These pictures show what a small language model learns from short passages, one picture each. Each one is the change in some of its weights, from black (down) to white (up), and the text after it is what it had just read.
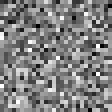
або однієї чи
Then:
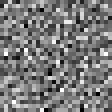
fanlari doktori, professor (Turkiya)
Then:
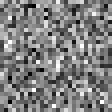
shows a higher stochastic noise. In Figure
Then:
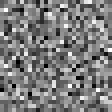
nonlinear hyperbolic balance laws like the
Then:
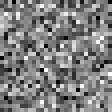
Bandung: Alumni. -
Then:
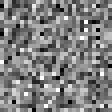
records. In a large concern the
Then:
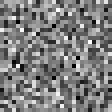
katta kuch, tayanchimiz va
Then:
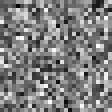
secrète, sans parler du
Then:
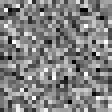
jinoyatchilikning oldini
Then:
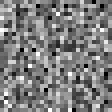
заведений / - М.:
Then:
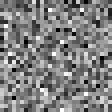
infinitude of moduli $q$ for which
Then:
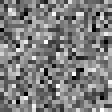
Seminare. Consiglio degli
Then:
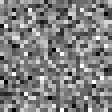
como tal”. Serviu-se principalmente
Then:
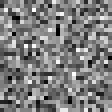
the proof of the existence of the uniform completion
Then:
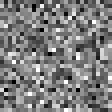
Aynan ushbu tendensiyalar
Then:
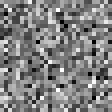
qo'llanilayotganligi ham
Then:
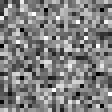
\begin{pmatrix} 0 & -j \\
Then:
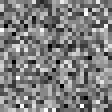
у органов следствия возникают
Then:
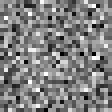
arguments $N \in \mathbb{N}$.
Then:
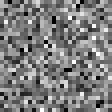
upaya pengentasan
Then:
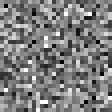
\eqref{12} holds. If
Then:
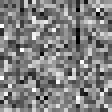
are subject to the relations, where}
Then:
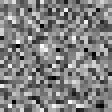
функціонування з постійним
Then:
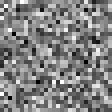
году показатель превзошел
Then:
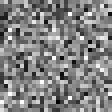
que dar algún orden a conceptos,
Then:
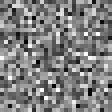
publish a proof of the hat's
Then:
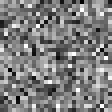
psixologning 1001 javobi.
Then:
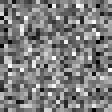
x_N = b$ and let the values
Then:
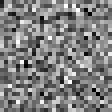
to the pot. Players lose,
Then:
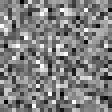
of basepoint. Note that every non-empty
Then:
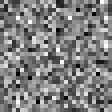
uma intenção comunicativa, isso
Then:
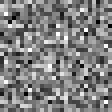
ancoradas no método tradicional,
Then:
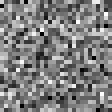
la Economía Social. *Centro de
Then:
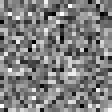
that the rank of this EDM matrix is at
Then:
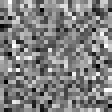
boshlaydilar, ular endi
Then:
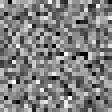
and does not request the geometrical
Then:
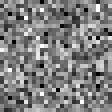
\usepackage{amssymb} \usepackage[
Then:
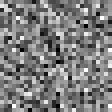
o'qituvchi o'qituvchini
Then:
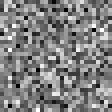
se ajustan con precisión a la
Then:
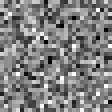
و فلسفه تعلیم
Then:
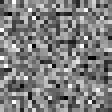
1934-es hatalomra
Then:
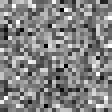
ve kaygıları üzerine
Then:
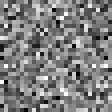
die Suche entweder durch
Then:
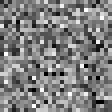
\cite{CDF}, for involutive
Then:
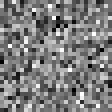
the polynomials $P_{?,?}$ have
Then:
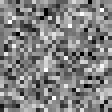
Oil on Oxidative Stress in
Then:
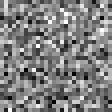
nacionales y locales tanto del sector
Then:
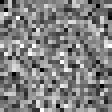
asrash va muhofaza qilishda
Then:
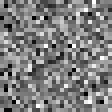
più di un anno che il gruppo
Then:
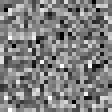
one gets the following estimates of the eigenvalues associated
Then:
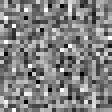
$|Z| \leq 2 \lceil
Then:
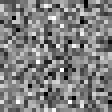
Note that $\displaystyle \lim_{\lambda\rightarrow
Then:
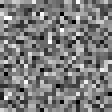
$b_n\to 0$ when
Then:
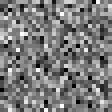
Diretor do Centro de Desenvolvimento
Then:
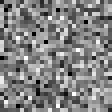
cuja produção já se houver
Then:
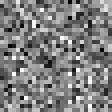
/ Под ред. В.П.
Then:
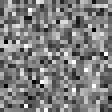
наследия. Ключевые
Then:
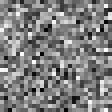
bajarayotgandek his etadilar.
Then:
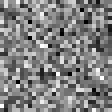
ergeben haben, wurde eine
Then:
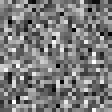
supercritical birth and death process.
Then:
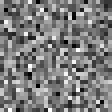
corrosion. Ключевые
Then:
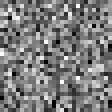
NOTA FINAL DEL
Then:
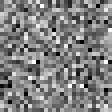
case (see (3.1)) we have
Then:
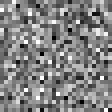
мнению специалистов в
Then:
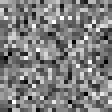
xulosaga qilamiz.
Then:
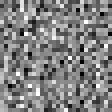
let $\curly{P}_i$ be
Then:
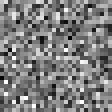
originally discovered this way.
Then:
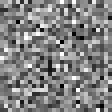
kelgen besikti kórip,
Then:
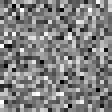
can be canonically extended to symmetric functions in
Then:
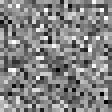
rara, descrevendo e
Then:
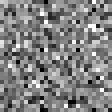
кечган умр, бу
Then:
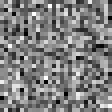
\G_K \subsetofÞ
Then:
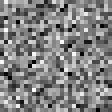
(tradicionalmente utilizado por la
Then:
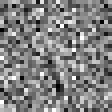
yang lebih luas,
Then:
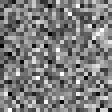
cada alumno confirmando el uso
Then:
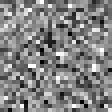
kelgusida texnologik takomillashtirish
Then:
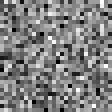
$k$ in the infinite sequence of
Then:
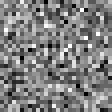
коллаборативных технологий
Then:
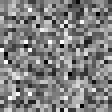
что нам пришлось
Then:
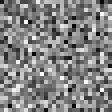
automorphism group of the irratinal rotation
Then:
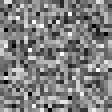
создал, а значит
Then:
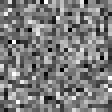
of $\gamma_i$ so that it is
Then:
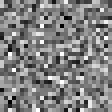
in general, contrary to the case of finite
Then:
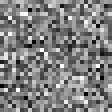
сленговые выражения или то,
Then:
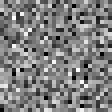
Nico M. Temme\\
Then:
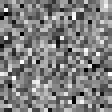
être surprises. Cassandra a
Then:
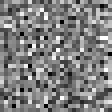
holds for $k=j-1$,
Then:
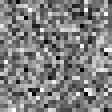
That $Z_0\cap
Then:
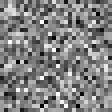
какие нейроаспекты
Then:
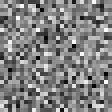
O‘zbekiston Markaziy banki Bu
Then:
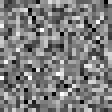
example, there are 46620 2-dimensional
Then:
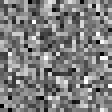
loss of generality, we suppose that the
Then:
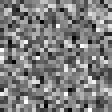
Data yang diperoleh tersebut
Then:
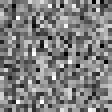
shaxs ehtiyojlariga xizmat qilish bosh
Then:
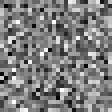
$X\times_d A$ is
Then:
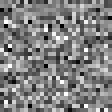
inicial, em conjunto com as áreas
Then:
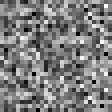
G\psi, \ \psi \in
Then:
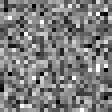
the inclusion functor admits a left adjoint, called
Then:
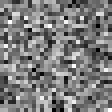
\right) g(\nu) \geq -
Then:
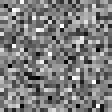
by ${\bf p}_a$. Two groups
